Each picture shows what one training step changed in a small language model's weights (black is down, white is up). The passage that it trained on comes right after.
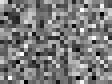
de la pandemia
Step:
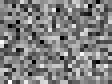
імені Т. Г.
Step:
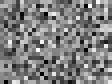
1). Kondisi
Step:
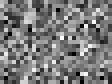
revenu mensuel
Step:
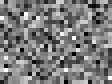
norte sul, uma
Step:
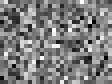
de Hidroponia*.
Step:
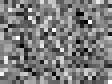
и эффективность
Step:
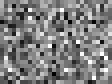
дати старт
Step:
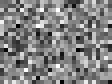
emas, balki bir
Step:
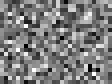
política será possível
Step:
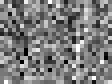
aloqadorlik asosida
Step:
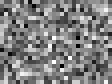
орієнтування на
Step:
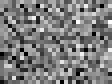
оленя", .
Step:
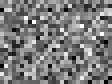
many essential
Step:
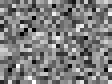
An analytical
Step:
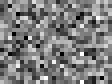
давр дунё
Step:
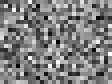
menjadi posisi
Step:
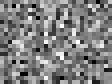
до покращення.
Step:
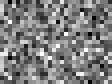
duplicado. Não
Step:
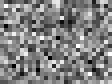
juga disebut
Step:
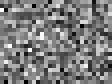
pemain untuk
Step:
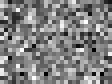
internacional considerando a
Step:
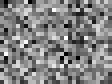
искусства в
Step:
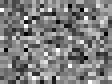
на свои знания
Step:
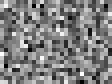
holda yuqori
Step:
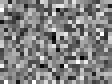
el modelo generado en
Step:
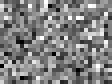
ko‘payishi bilan
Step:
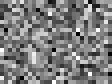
FPIC по своей
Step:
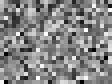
moslashishi haqidagi
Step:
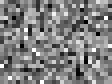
hikoya tuzish
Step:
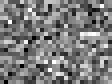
sayohat“ning bir
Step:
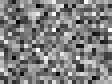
"Baliqchi va
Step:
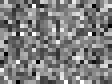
BASED ON
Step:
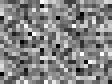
و دیگر
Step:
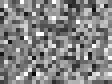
state and producers;
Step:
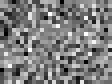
República en la
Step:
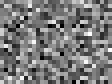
dilihat pada
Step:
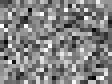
гача бўлган
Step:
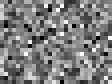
restaurativa ya
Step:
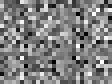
tashkillashtirish, ish
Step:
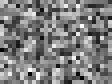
que obteve o menor
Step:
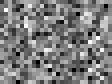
tili ta‘limida
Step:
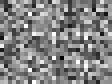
ta'lim mazmunini
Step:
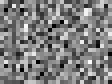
foram obtidos:
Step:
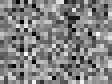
a tool in the investigation
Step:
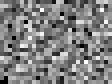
du dindon dans le
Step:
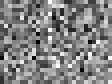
section [Ressources
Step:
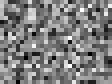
consejo lo quel
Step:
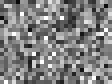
instrument de mesure
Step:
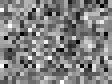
tilining sodda,
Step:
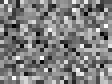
3. Ed. Rio
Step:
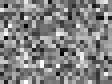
Kuz va bahorda
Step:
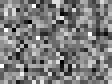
shevada boshqa
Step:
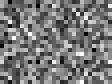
da educação e dos agentes
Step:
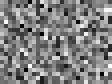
„depinde de
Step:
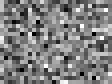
van I+ niet
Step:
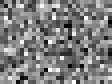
рогатого скота
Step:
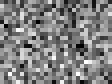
dagli altri
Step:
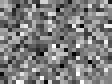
Benutzung von
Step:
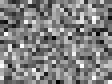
of visual arts.
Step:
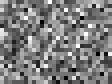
— deya ta'lim
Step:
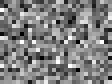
de abajo (porque
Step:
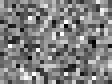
аеробіки з
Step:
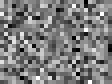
основном лишь
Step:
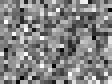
bahasa juga
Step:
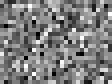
hech qanday
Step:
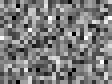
les faiblesses en
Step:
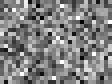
emosional sudah
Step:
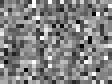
kun, kattalar
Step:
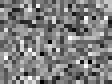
о значении,
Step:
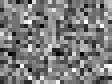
земельні й
